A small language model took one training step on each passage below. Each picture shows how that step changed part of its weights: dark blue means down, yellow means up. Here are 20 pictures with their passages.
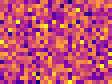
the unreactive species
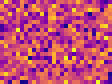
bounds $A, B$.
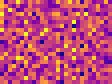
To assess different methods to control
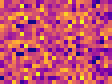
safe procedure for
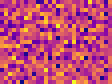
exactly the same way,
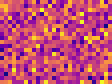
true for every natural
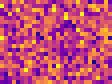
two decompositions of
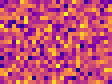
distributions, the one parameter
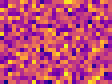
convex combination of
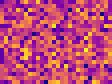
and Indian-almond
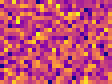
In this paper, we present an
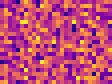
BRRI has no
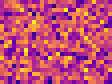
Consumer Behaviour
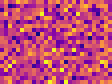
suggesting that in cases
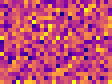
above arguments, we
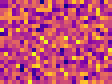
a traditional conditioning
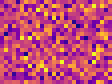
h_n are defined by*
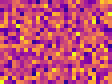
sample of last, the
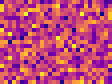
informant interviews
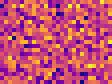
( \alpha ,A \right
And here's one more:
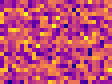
using MS-excel
